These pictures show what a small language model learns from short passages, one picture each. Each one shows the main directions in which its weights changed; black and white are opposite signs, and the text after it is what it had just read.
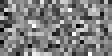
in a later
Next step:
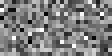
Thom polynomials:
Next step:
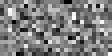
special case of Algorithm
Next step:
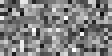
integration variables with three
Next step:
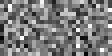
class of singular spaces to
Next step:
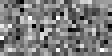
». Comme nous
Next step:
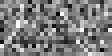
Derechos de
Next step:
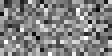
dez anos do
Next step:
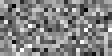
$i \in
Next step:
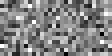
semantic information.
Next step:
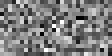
SMP Nasional
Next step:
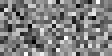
defined as follows:
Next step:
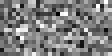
médios de
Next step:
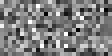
de resultaten,
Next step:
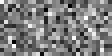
for $r \leq
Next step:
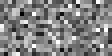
of the PINN
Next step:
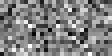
$\alpha \in
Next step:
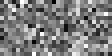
\partial \cap
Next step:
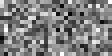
M$ such that
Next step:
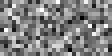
е нужно
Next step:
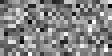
objetivo rector del
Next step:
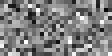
los adultos,
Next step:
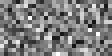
solved using four independent
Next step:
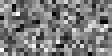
/ d, b q
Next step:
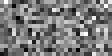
the Emotional
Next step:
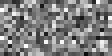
examination shows that
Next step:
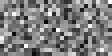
i ci,
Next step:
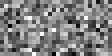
del lumen del
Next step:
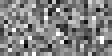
is no feasible
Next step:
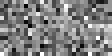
(\nabla \varphi
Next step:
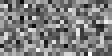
the significance of
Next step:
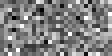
a flag which
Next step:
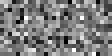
third main result,
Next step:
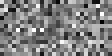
Onde: C é
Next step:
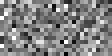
ishlashi va
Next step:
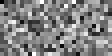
(so that we can
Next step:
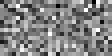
créent un
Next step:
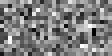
models to relate the
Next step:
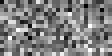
$X$ is the
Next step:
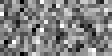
rule, stating
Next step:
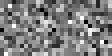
може бути
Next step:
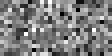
generated by the global
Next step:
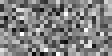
Beilla de
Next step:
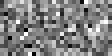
(MO) approach
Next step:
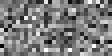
Press. —
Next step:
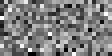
Let $f\colon
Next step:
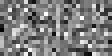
particles, the state
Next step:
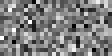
the embedding dimension
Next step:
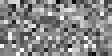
\in \gamma}
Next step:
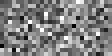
at current
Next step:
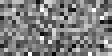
В балете
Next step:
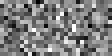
(and there is a
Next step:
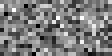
temperatura e
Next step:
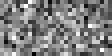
generated by $P$
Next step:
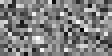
a Weyl
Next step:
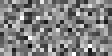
of the president
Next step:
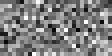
: учебное
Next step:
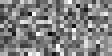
of it to the part
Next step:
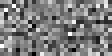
the main clinical
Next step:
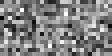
bir katar
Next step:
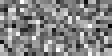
&:= -\epsilon i
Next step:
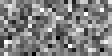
dnevih so
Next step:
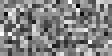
increase of the
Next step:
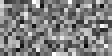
proof of the continuity
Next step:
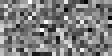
Aspekt der
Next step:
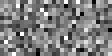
esenciales del
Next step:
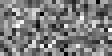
we would prefer
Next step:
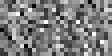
category of representations
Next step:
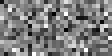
if $K$ has
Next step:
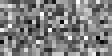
estudos) e
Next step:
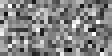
presented in the form
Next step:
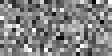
como seu porta
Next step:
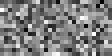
для держания
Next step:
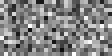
\epsilon , \forall
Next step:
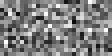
и развитию
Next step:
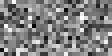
maps in $\P$
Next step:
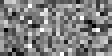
simplicity, we
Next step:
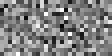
sum equal to one,
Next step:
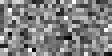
та ≈
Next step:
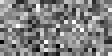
video cu
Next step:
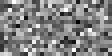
say the sequence of
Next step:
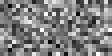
dari produk es
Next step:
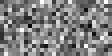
that the trivial estimate for
